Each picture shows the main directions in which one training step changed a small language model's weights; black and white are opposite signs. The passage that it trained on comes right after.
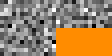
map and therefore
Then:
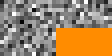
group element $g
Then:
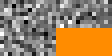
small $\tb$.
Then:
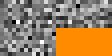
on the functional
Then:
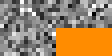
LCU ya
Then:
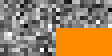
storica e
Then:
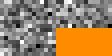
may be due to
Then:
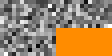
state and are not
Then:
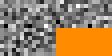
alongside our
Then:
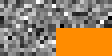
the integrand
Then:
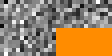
in nondimensional
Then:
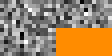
and the remaining
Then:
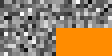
Abstract This
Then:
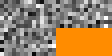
undergoes a
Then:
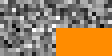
were not used as
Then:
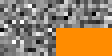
number elements in
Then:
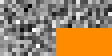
equations that follow we
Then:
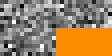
on one of the
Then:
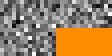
accuracy across the
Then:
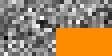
in einem
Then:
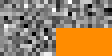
и анализ
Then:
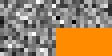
the Higgs
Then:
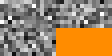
for assessing the
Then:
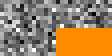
hamda tahlil qilish
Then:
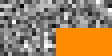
on $P$
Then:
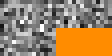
or training?}
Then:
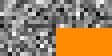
an upper estimate of
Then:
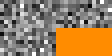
condition for the
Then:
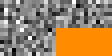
direct oversight
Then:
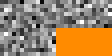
models of collaboration
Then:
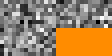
aqueous system
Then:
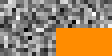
examines the content
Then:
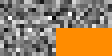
sensing. This
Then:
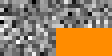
therefore important to
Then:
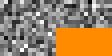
method discovers
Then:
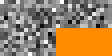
by M.
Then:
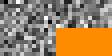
negligible by
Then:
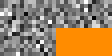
soluciones que
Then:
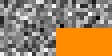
the maximum advantage
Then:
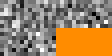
additional insights
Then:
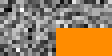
flow with smaller density
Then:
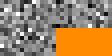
we describe the sample
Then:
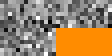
shared with
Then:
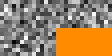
van God
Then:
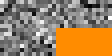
model is representing
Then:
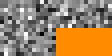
laboran en un
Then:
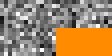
the long-range
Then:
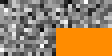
may provide some
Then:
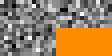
quantum state. Furthermore
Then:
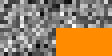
Model Performance
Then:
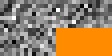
del alumnado
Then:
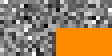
with the signature
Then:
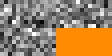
size'' is given
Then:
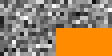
the synthetic
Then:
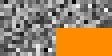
of cold gas
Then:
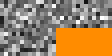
the value of
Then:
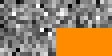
analytical expressions with respect
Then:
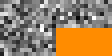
boshqa turlari
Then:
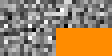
exceptional radiation
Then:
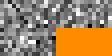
yang akan
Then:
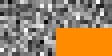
momentum-space and
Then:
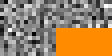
that the decay channels
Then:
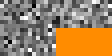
the model until
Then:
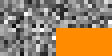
known as well.
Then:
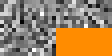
answer is
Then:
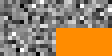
e o CV
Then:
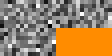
basis of graphic
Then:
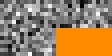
and simulations results on
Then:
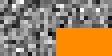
highly dependent on
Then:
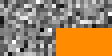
the coefficients of
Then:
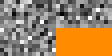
o que empresta
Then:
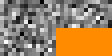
a cidadã
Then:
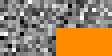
Using once again
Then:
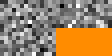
are mainly
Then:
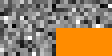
contrast to the
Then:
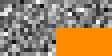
these two types of
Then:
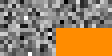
The direct estimation of
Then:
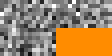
oshirish sohalar
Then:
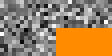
Todos los
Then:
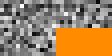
on November
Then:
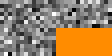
shown in Figure
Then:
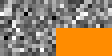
todo tipo de
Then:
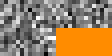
owners as well
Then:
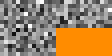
galets !
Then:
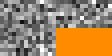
this fixes
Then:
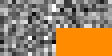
vertikal yang
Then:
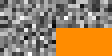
smaller than 60
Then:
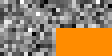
Te reformy
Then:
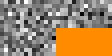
few percent.
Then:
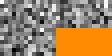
order four.
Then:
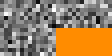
Java projects
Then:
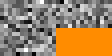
that are covered
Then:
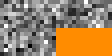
в судових
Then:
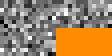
frequency deviation and
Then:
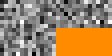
to the evolving
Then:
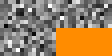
Seq &
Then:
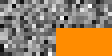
simulation, and only
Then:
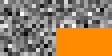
be transmitted
